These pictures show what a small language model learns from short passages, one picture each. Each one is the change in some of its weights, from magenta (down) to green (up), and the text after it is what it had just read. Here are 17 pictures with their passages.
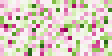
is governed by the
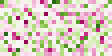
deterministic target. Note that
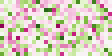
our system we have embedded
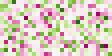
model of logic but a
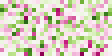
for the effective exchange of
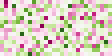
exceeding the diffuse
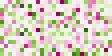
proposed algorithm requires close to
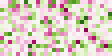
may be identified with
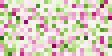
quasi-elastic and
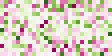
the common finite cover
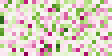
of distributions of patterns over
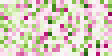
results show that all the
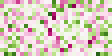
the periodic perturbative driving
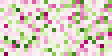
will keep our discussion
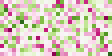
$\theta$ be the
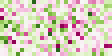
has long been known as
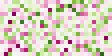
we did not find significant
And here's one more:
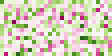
inner disk radius in the
